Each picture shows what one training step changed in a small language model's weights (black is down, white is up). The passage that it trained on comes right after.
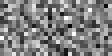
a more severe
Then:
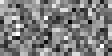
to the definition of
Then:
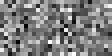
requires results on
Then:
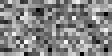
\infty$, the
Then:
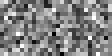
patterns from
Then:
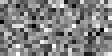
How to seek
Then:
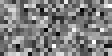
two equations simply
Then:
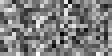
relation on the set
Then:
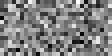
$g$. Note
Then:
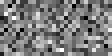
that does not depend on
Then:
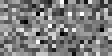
bovine serum
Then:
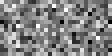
we fix now the
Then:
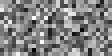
stably within
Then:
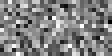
to the dotted
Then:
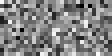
due to the big
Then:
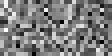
the average time
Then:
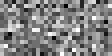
signature in coil
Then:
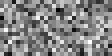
formed via
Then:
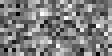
shows how the system
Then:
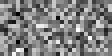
the viscosity
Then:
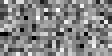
a family
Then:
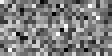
novel strategy
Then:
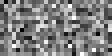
we need are as
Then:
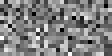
prescribed system
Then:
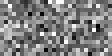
yellow for the
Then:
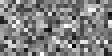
approximation and at high
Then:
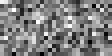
very rare process with
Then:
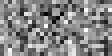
larger than the
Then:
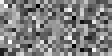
optimal sample for the
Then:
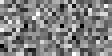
starts with the fact
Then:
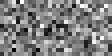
& \text{ on
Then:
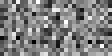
separating normal or
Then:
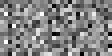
that accelerates
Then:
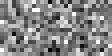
coordinates for
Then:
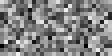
present work; it is
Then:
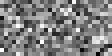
with experiments, if
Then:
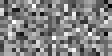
and credible
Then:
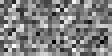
reference point in the
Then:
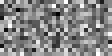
are concerned
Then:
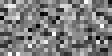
$L$ is
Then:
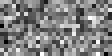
quite close to
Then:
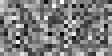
to minimize the
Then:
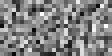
Proof of Theorem
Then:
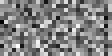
in order not to
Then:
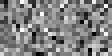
HO and LO
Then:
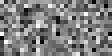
equations: at any point
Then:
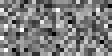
the boundary (or
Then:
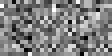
calibration of
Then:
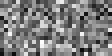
the order dual of
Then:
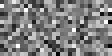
the bound. At
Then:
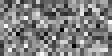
amount of
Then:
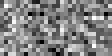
\times k$
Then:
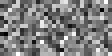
the previous theorem with
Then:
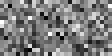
for low density numbers
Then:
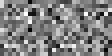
at any instant
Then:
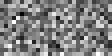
the set of prime
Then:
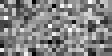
\partial \Omega$,
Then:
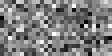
for the evolution equation
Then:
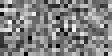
is indeed what
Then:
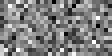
$\rho - \sigma
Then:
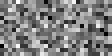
in $H$. The
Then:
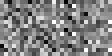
the integrand is
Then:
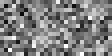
show the results of
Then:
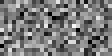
is also the first time
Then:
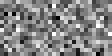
in appendix
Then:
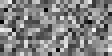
update of the
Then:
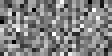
on imperfect
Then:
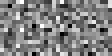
in common,
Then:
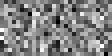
of inflationary
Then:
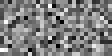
the sequence \[
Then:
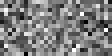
emphasize that our
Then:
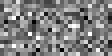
our method to be a
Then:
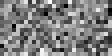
the quasienergy
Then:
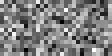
wave functions, the
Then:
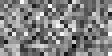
Laplace distribution
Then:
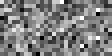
has \emph{no
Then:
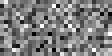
all tracks.
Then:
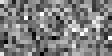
between $\Log
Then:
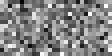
possible to understand
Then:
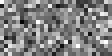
states as well, and
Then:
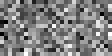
the exact correlation
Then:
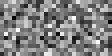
target. Figure
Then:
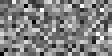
level. The sample
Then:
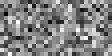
value is put
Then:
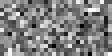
completes the proof that
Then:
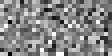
both theorems.
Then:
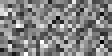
the actions of
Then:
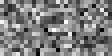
diffeomorphic to
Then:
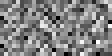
the existence of
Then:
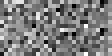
a QS field
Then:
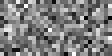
$\tau$. We now
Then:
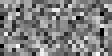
inner product structure
